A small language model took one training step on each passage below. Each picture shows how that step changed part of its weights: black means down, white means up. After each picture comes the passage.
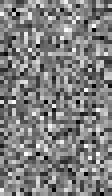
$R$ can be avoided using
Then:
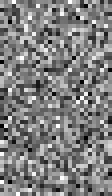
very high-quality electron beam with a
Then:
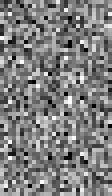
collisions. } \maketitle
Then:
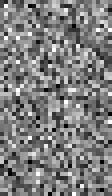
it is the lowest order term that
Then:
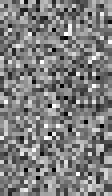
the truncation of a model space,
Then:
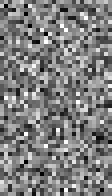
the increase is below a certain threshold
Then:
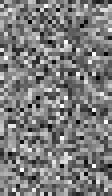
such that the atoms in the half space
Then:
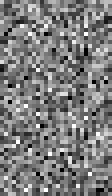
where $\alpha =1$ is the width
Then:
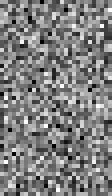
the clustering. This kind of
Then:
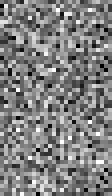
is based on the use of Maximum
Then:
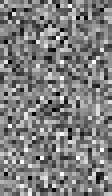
other. Source and destination have
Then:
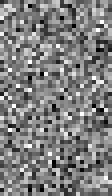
It is interesting to compare the extracted
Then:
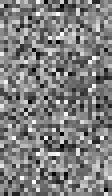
during the merger phase, the
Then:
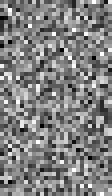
the energy of $^{240}$Pu
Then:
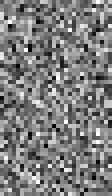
to the update rule
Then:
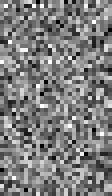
(a), the pilot signal is
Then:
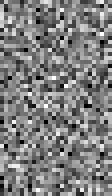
strictly updating.
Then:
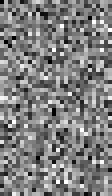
bulk ZnO. Therefore, in this
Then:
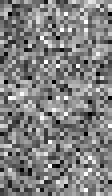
AF Kitaev point;
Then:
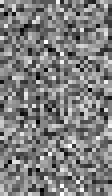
or symbiosis, potentially
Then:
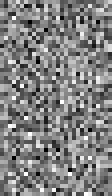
get the energy momentum tensor in the
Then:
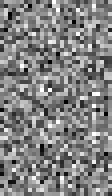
s_0)\) with the
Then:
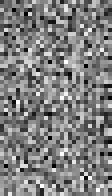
like ours in the presence of noise.
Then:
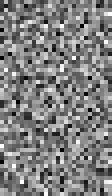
subject: the underground migration
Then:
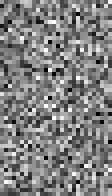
compactly formulated in the form of
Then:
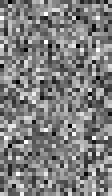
the definition of angle $\phi_{mn}$
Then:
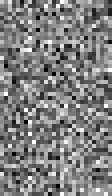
stable, where $ef$ is a parameter
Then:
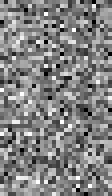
August, 2014, held
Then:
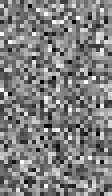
T denotes the matrix transpose, the same
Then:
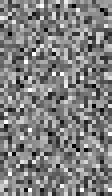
section ratios that can be compared to
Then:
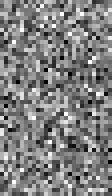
in understanding the seismic behavior of
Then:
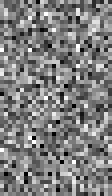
decay from maximum was therefore much longer,
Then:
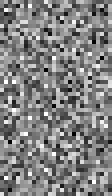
still actively forming close to its
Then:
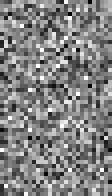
deep X-ray surveys to increase
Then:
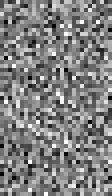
of FSU and about 0.31
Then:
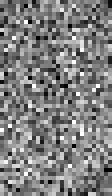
hardware. Classical partitioning
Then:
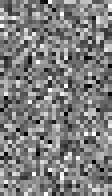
three broad advantages over current
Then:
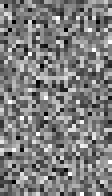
of three species of exotic particles:
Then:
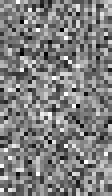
achieve this, attackers require
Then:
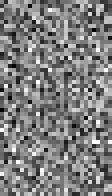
that the lack of convergence seen in
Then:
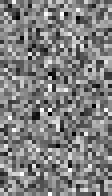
immense potential has propelled the
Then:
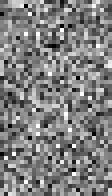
for helpful discussions. This work was
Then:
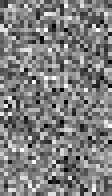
single four-level QAR. A
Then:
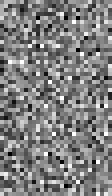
panned and zoomed),
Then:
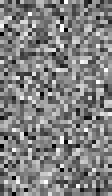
of the fossil fuel.
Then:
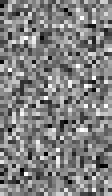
a diamagnetic metal with a very
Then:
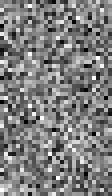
TiAu layer served as a
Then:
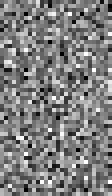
Eng.} \bibinfo{volume}{45},
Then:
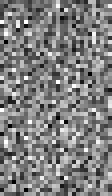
\bibfield {author} {\bibinfo
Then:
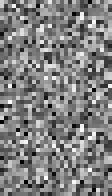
needs (at the development,
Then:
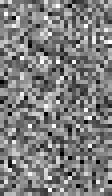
start with the focusing dimensionless
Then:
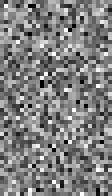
it is one minus the relative risk
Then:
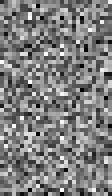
coherent conditional circuits, which
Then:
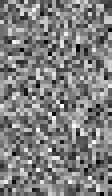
the lower concentration may only suffice to
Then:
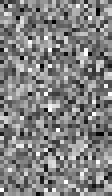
of the discussion above one typically
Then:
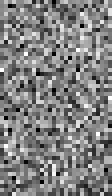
particle through an energy barrier when
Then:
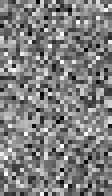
of the De Broglie
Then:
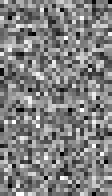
to $2\pi$ times an
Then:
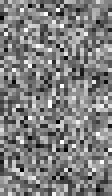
when the total number of ions is
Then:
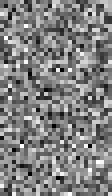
t+ c_i$ where the coefficient
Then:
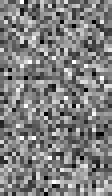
the atomic steps. The vortices at
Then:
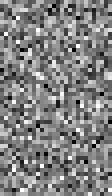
to full fine-tuning,
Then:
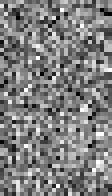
to be proportional to the number of
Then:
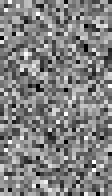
the total installed electricity generation
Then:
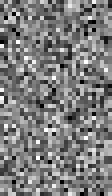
taken to be massless. For the
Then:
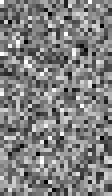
monopoles. We will confirm that
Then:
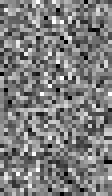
based & \Checkmark &
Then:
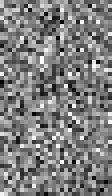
start by calculating constraints on the individual
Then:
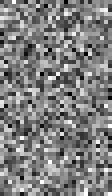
and Ti, which are, however,
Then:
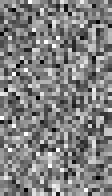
\prod_{\mu} \cos
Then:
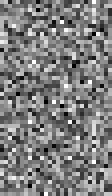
already emerged. We now want
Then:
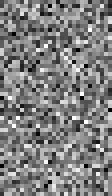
the attackers acquire the
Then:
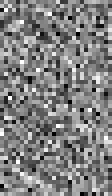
minimum. Finally a single maximum at
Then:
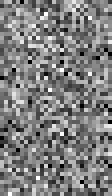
region of the TPV cell, the
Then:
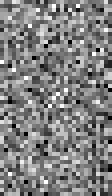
\left | l_{i} \right
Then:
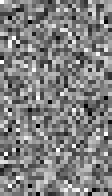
Q +\Delta V_M-\Delta
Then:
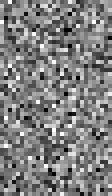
variables. We argue that this gauge
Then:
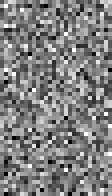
by the light yellow bar.
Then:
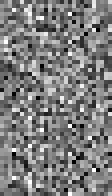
for $\vec k \cdot \vec
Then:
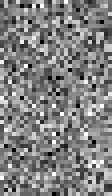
the TI thin films. The same
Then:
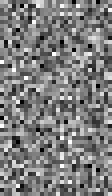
\approx 6.59\times
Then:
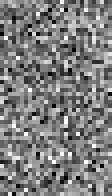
\begin{abstract} This paper presents
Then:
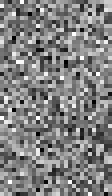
of $\tau$. In the case of
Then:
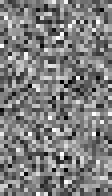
data are sampled at 1 GHz and
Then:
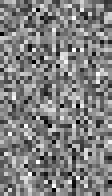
sum rules given by Equation
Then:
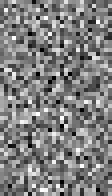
potential with repulsive forces is determined
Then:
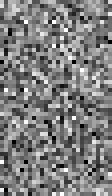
if its scaling dimension is less than 2;
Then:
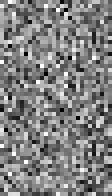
\caption{(a) Sketch of
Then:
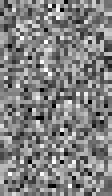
ring also can be transported by a
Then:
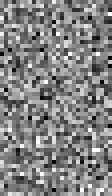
5(10) times the mean
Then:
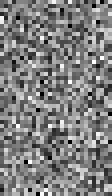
of signal -- the speed of light
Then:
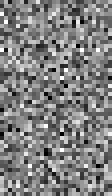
adjacency structure of bands yields a
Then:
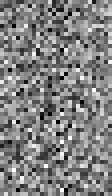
Alice and Bob do not need to
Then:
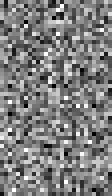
GHz, respectively, which implies more than
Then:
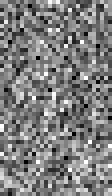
was applied by Eiroa,
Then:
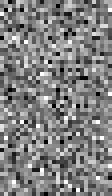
conditions \be\begin{aligned} &
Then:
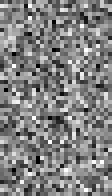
escape problem. The output power
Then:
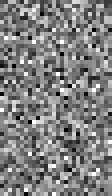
the third feature (dark blue) is
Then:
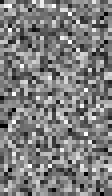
while $D_L$ is the
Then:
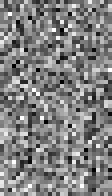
static strategy, $\langle T
